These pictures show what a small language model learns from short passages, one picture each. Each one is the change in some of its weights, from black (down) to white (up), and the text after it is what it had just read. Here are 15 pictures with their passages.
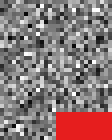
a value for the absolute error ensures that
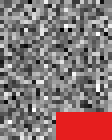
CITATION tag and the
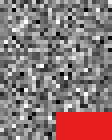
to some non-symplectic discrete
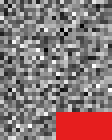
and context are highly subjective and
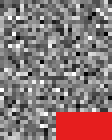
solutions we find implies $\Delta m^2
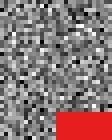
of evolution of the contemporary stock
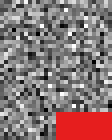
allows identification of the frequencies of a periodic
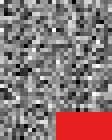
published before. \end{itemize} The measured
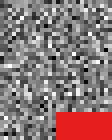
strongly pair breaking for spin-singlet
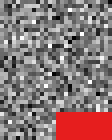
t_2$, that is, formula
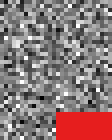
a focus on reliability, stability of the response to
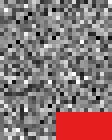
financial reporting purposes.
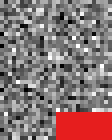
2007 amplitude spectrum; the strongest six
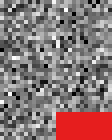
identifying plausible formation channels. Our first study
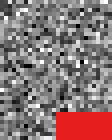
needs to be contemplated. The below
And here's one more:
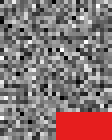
(discussed in Supporting
